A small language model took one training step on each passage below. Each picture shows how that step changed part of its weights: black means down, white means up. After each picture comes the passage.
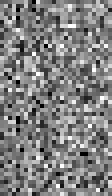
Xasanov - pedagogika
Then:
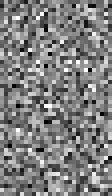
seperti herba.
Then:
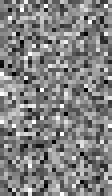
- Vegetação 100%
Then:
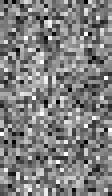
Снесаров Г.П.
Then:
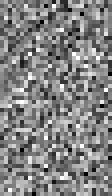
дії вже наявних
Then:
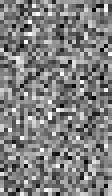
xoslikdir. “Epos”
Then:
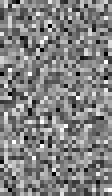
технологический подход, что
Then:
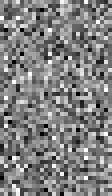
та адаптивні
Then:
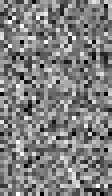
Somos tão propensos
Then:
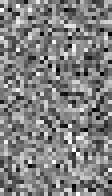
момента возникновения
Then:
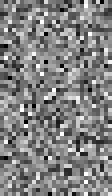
va boshqa undoshlar bilan
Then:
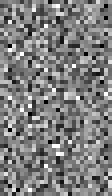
und -perspektiven*
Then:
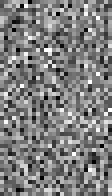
Babenko L.G.
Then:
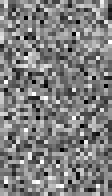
el aula. Revista
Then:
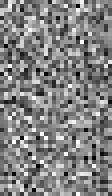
código y que las
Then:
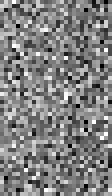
62. *Булгаков
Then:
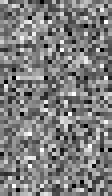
оформлення трудових
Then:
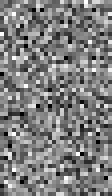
tourism, yaitu
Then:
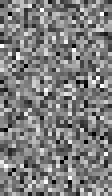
El medi de transport afecta
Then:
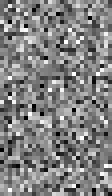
النصف الأول
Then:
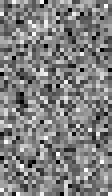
современного русского
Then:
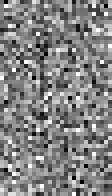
дамларда бир- бирини
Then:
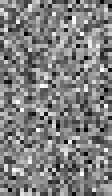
акций на момент
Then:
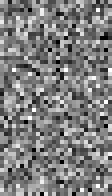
Summit, Eurasia.
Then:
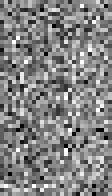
России в период
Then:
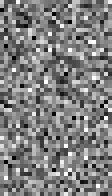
vagy remete”
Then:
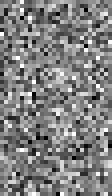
massive datasets,
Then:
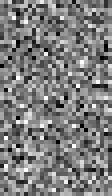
yang dimiliki anak akan
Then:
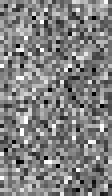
1. Абрикосов
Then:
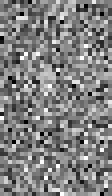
na esfera organizacional, são
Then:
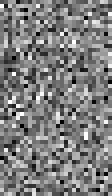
An ARDL model,
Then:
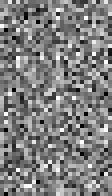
il profitto e sono
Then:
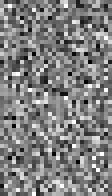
las fuerzas, como
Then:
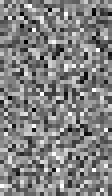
impedía la exportación de
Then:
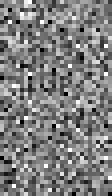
Brouillaud A. et
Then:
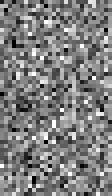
and cholecystitis.
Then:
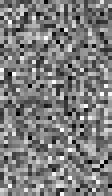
sudi; Harbiy
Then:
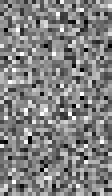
сделка, правда
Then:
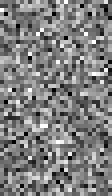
iegūt darbu;
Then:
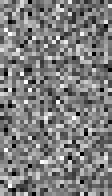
une À l'issue de la
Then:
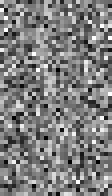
materi massa jenis zat
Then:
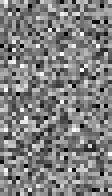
обучению – общая и
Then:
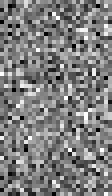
حتى التفاتة
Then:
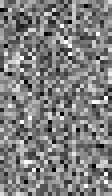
It is noteworthy
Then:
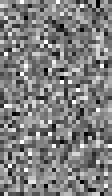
oxiri O'zbekiston
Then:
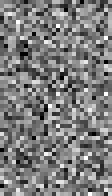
Bu hikâyede daha
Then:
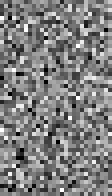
технологии виртуального
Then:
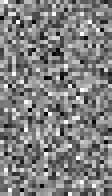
при хирургическом
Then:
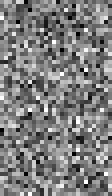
das empresas brasileiras
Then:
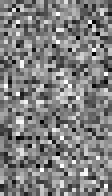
Ключевые слова:
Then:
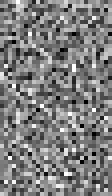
Los granos en los que el
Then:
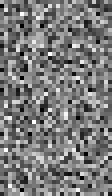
concuerda con la
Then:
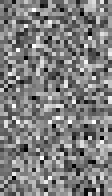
D. ORALIQ VA
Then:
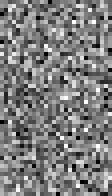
z historycznej
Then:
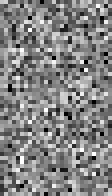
способности к трудовой
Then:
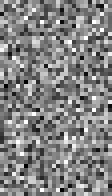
cinco edifícios
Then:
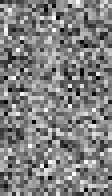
partir da revisão de
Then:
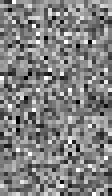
no sean desperdiciados en
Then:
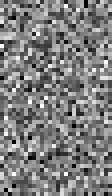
ng pag-aaral.
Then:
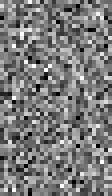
sesuai standar yang
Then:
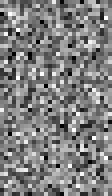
sharoitida milliy
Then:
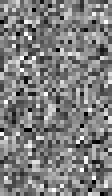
er kanalen voor uw
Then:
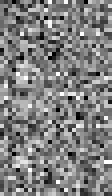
филолози М.
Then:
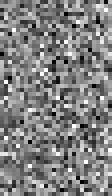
ramziy ma'noda
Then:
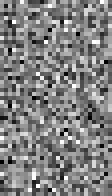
*issue* en Github).
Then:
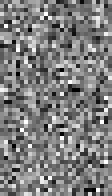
Yangi O'zbekistonda
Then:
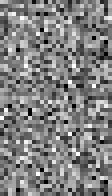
rivojlanish yo'nalishidagi
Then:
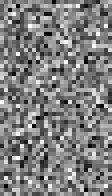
de door de wetgever
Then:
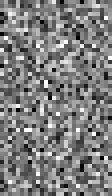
dan perilaku pegawai
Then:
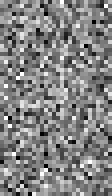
соответствии с
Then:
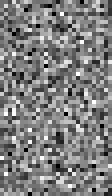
що в природі
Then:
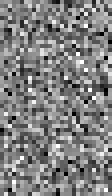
uchun o'quvchi qizlar
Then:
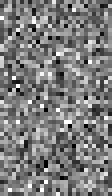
D) *Coffea
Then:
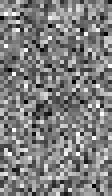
the reign of Amir
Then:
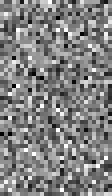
considera que esto se puede
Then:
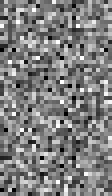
Yukarıda Arapça
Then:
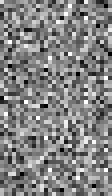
запрет попали
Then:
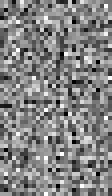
з тривалим зимовим
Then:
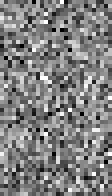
ушбу жойдан
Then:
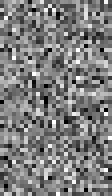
inicial de Shenzhen como
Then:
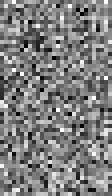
qadar Xitoy iqtisodiyoti
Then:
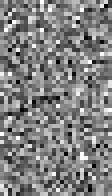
tarkib toptirish tizimli
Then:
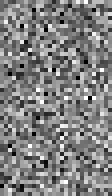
properties of fur as
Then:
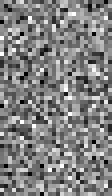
language center
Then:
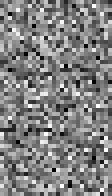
explícita ATN I
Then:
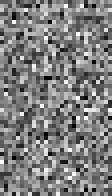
het algemeen de
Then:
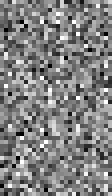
لمس کردن
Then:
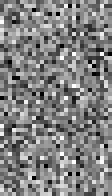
Alloh muhabbatini
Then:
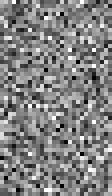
können. LERA ist für
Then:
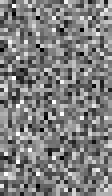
holda 2022-yildan
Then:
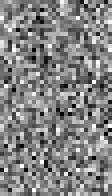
кадрлари, яшаш
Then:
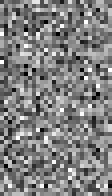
Maslukah, L., &
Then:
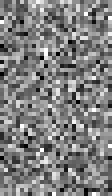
управления, многие
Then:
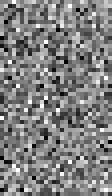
Sa'y et, jadal
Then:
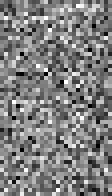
и одлуче да
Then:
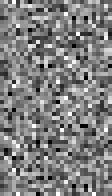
questionando como que deve
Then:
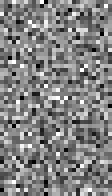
обучении русскому
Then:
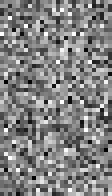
existen ya referentes
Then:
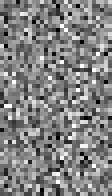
mobility barriers:
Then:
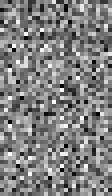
The aim of the article is
